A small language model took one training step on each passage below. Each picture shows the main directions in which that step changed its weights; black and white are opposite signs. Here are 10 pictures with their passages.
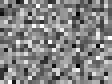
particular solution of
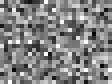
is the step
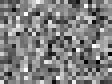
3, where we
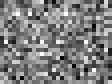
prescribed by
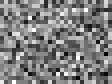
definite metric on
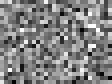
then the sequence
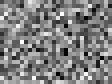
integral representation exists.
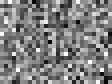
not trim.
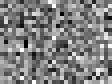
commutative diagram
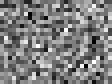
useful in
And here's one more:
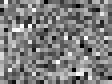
graph is the
